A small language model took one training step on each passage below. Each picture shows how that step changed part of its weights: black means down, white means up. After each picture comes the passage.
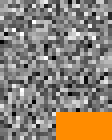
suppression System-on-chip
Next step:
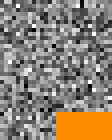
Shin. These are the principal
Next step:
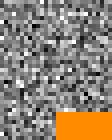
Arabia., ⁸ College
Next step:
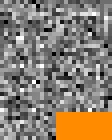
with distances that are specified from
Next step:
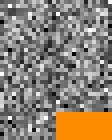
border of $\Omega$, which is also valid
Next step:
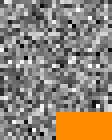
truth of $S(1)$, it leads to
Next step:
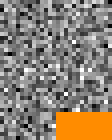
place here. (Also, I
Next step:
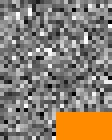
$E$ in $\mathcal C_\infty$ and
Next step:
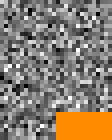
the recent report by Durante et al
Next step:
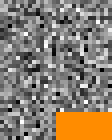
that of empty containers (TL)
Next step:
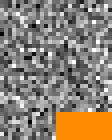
)\rightarrow \R$ and an initial state
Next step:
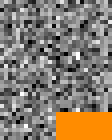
of support: Nil Conflict of
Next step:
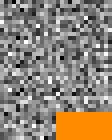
Now given $a\in A$ and
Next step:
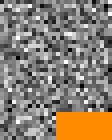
f\/ield. Conversely,
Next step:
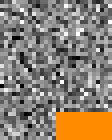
to increase domain-wide by less than 1
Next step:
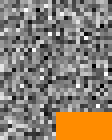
\mapsto mP$ under the group law on
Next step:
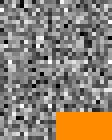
(2000). *Pour your heart into
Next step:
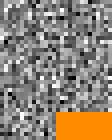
Arduino to read sensor
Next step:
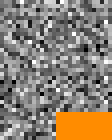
in the concentration of heavy metals
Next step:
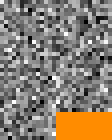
interviewer, yet a participant in
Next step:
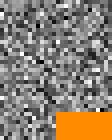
$X_p$ is simply connected, then
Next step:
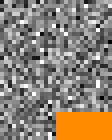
means independence in generation and utilization
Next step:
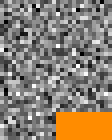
they are retrospectively classified
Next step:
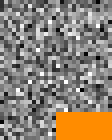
parameter $a$ for a range of
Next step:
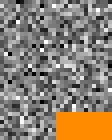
27]. Measurement of multiple
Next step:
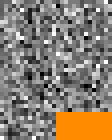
high temperature are detected in the conditions
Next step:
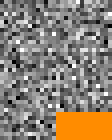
Stress in β -Thalassemia
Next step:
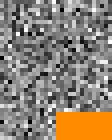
desired pregnancies, becomes
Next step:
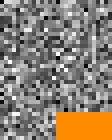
of hauling or transporting materials
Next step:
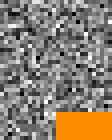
$i=1$. Again by induction we
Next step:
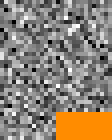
counterpart funding components which also
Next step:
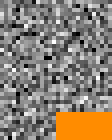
near-infrared reflectance
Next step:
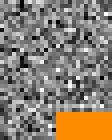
future. Who is organising and
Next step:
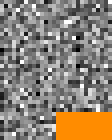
the unrest within themselves. With
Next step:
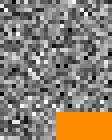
mat og fôr under forordning
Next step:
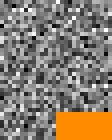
\end{prop} \begin{proof2}
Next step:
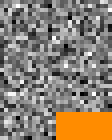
$ must be at least \begin{equation*}
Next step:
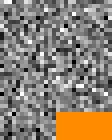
in the example of interest for us here. For
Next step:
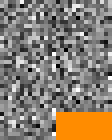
leading cause of blindness in affluent
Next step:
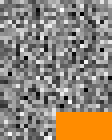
to the mother and baby.[1]
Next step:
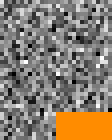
to zero, we have \begin{eqnarray}\nn
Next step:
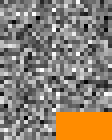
a finite set, then the distribution $P^X$
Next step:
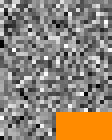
and medications. Improving the
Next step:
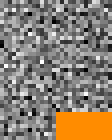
symptomatology, and treatment
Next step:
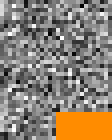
the reality, due to the impact of
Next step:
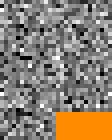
generated by \[ T=\begin{pmatrix} 1
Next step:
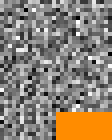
for the government’s
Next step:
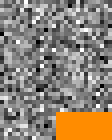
such Lie group structures exist if $M$ is
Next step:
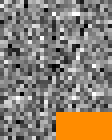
all non-equivalent CAs are
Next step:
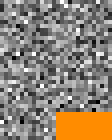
interest. Author contributions T. M.,
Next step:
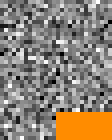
parallel calibration of degree $m$
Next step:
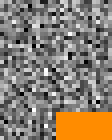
*mediterraneum* community. Rels
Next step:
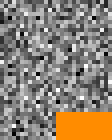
that happens to be important in our
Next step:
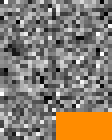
situation is likely to have
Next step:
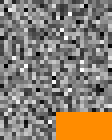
changes occurrence but surface value
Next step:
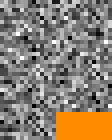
development. This includes; Environmental
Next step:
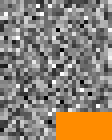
predicted. We then use the discrete controlled
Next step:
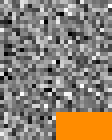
to demonstrate significant strong correlations in
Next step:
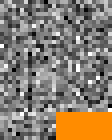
AHP = Analytical Hierarchical
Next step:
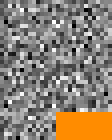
\begin{align} \label{mini4}
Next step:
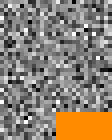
Quota* for the various applications
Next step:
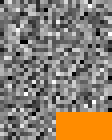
al. [1], the basic assumption of the
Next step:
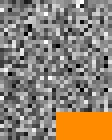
the range of values of $m_n$ to
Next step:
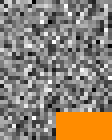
(**d**) Raman plus
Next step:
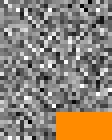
Grape plant, out of 202
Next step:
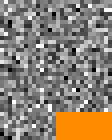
security and a sense of
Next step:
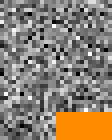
symptoms. - Coughing and
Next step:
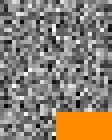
bioactive compounds from plants and
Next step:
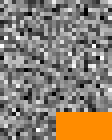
by Chaucer. Story is a kind
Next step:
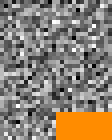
for $\Phi$. Now observe that $\psi
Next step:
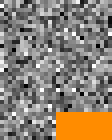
were validated based on face and content
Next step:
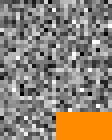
same type. We assume that $\theta_t$ is
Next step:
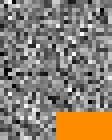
technical solutions that yield sustainable
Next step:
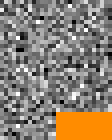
To construct a ROM that conserves
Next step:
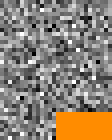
or brand billboards from
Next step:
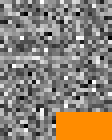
S. Watson, S.
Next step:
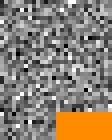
This is due to the fact that, constructing
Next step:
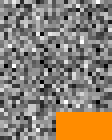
her students would fake his presence by
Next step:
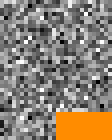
respond not only to linguistic and
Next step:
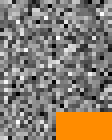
4. 2-D gel of proteins
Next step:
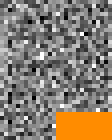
subordinate competence behavior in
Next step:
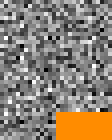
the set $\Delta_M$ of all
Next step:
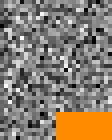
prepared as puree and spiced with
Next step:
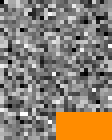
Yet more multiple values are usually
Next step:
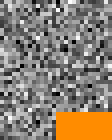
but also of the production of knowledge (as
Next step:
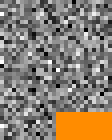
$\tau_{1,n}$ is a convex
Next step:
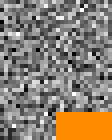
femoral neck, or the
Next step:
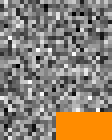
row $i$ and column
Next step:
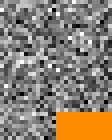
$G_T$ is uniquely determined up
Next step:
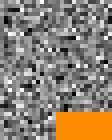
zones of Nigeria used mainly as
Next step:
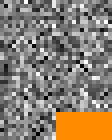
above. To see that this defines a
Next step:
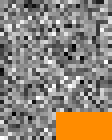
but if warming persists then the
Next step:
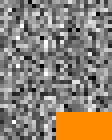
the Gelfand-Tsetlin
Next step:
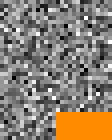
The first case study is conducted in a simple
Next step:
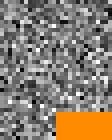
local maximum in some point of $U$ and the
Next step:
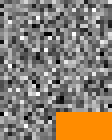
poliamida 6 con iones
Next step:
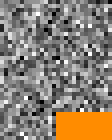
structure (Figure 1; Disordered structure).
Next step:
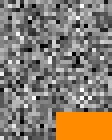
Anti-VEGF, Retinal
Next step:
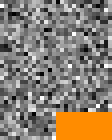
symmetry group (e.g., see
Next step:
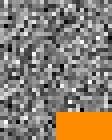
relevant problems such as: problem of linear
